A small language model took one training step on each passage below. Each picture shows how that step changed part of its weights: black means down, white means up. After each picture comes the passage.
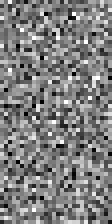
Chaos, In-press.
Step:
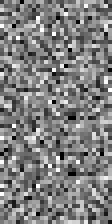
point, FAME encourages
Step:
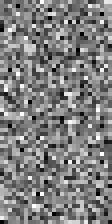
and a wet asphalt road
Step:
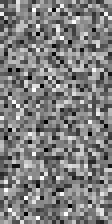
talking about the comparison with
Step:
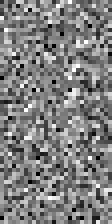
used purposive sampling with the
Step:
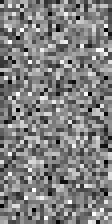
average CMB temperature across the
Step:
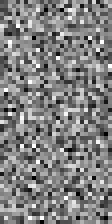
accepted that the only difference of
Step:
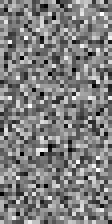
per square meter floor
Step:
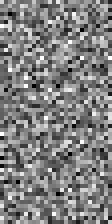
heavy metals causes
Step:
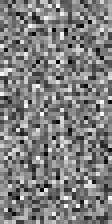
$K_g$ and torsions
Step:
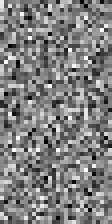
than species-poor, fast
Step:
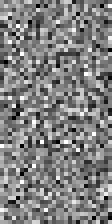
physical masses $M_1$ and
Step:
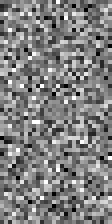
and $A_3$, and the
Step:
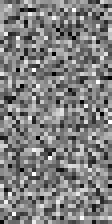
tourist arrivals, the other
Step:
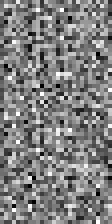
study as an approach by focusing on an
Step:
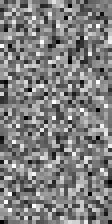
and also at 200°C and
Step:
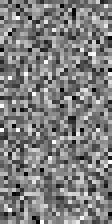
the metal artifacts.
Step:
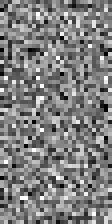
of the ACM/SIGDA
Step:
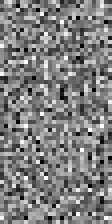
delivery. Centroids
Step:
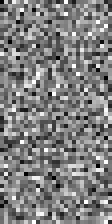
for the MCMC run along
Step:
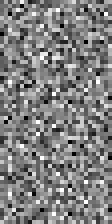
with more males as compared to
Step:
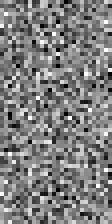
frequency $\omega$ at temperature $T$.
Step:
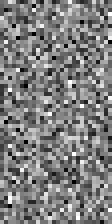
corresponds to \(\alpha\) in
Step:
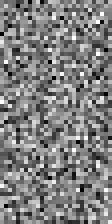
terms of daily and academic
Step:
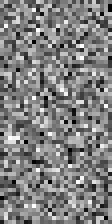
stem, whereas exhibited
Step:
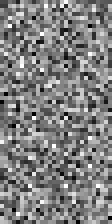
phase difference between the center of
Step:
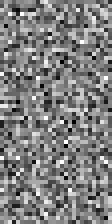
fastest average time. However, this
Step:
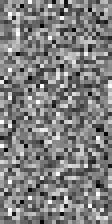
this emission based on emission mechanism
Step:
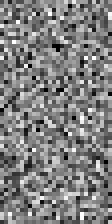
stronger level of resilience (22).
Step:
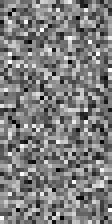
as well as a large informal
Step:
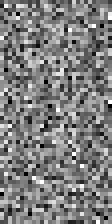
for students in Sino-foreign
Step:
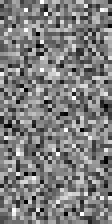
beyond $\sim 5 \times
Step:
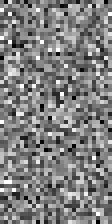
figures marked with an
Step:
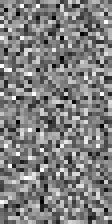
have too much stellar mass
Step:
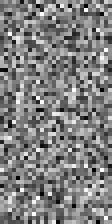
identified in late 1960 and
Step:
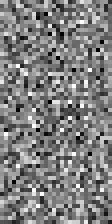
respect, academic autonomy
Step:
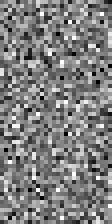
material - e) The wrong
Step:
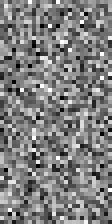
necessary to notice the important
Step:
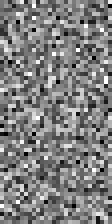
properties. An unit cell of 16
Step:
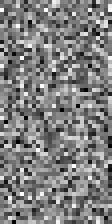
this year in the excellent
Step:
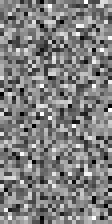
trunk-based development¹
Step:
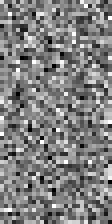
fusion diagnostic applications
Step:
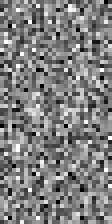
the evaluation. Key words:
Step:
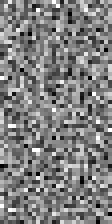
and permeability prediction with the
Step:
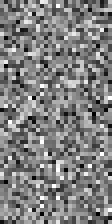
internal constraints, the model needs
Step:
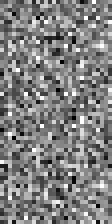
(b) forming it into the
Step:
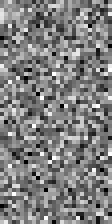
country and the 73rd
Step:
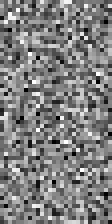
with $k$ simultaneous
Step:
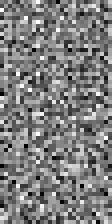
with a PRISMA flow
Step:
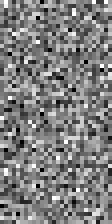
workers' rights protection, the
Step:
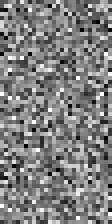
the saddle points of the
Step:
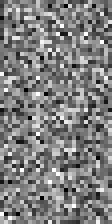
in the lab in which it was
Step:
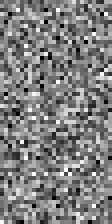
the male are relatively
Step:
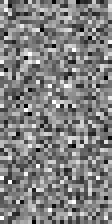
partnerships, improving
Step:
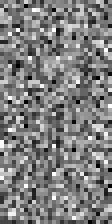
of traditional approaches in this
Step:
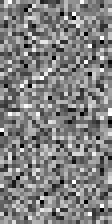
taxed rates 0%,
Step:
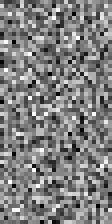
\quad (18)$$ From equation
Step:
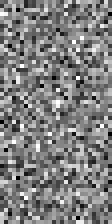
structures of the brain are not
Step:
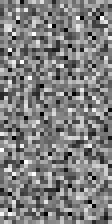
the matching of objects'
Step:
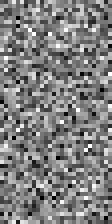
was responsible for data collection.
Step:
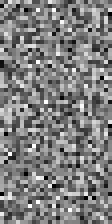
from chitenges or nappies
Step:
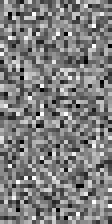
Always-on hooks for
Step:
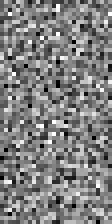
located in the Khomas
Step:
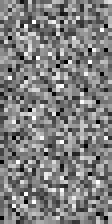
D. Cortez ¹,
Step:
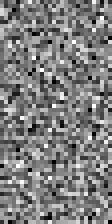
Josephson junctions are strong
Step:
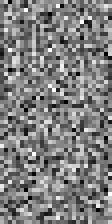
process? Can GNNs
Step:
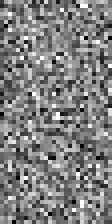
(separated) Li atom and
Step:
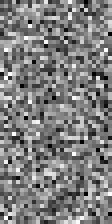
the set of simultaneous linear equations
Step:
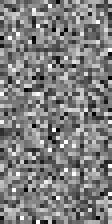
to satisfy the reduction condition:
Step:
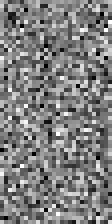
knowledge into the feature engineering
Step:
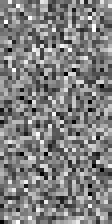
representing the area-projection
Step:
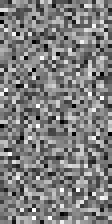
freedom movement in
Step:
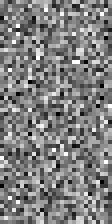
be tolerated by sea
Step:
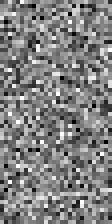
These oscillations could further affect the
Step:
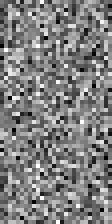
figure. Results show that days
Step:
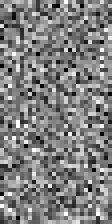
of warm water from the equatorial
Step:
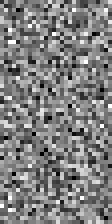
seek to attract colleagues
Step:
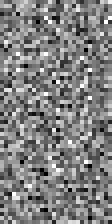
Health Nutrition and Population
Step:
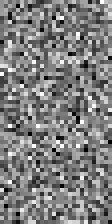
underestimating privacy and
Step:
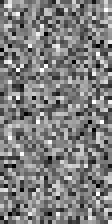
volume averaged over the three
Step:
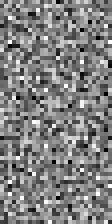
and its resistance to radiation. The
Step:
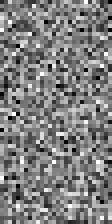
given in generating the mating pool.
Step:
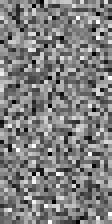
When the HoloLens
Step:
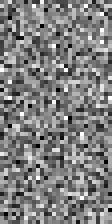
analysis of most likely interacting
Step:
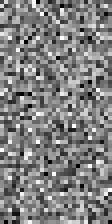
box, a capacitive level
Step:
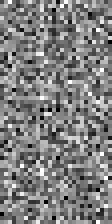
leads to an overall separable
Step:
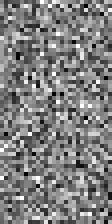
to listen to children's
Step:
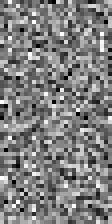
surface of the disk. This outflow
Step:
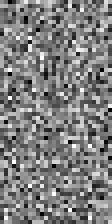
correction lowers the absolute
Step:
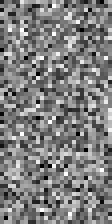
configuration). As shown in
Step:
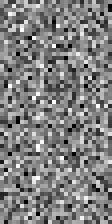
is not, generally, exclusively
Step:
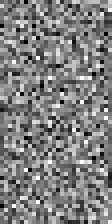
110 Rejuvenation
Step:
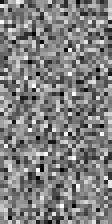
part by writing \begin{equation*}
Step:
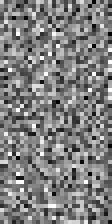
22%, respectively) reduces
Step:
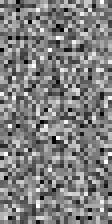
refers to Euclidean
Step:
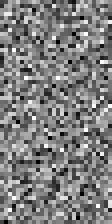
viscous shock \citep[see
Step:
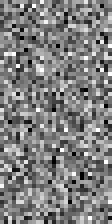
light (presumably from the
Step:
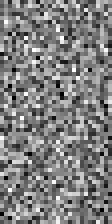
within LIGO's reach
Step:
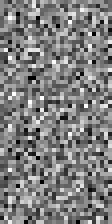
have chosen a dot to indicate
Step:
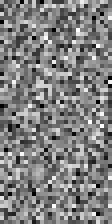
software development for mobile
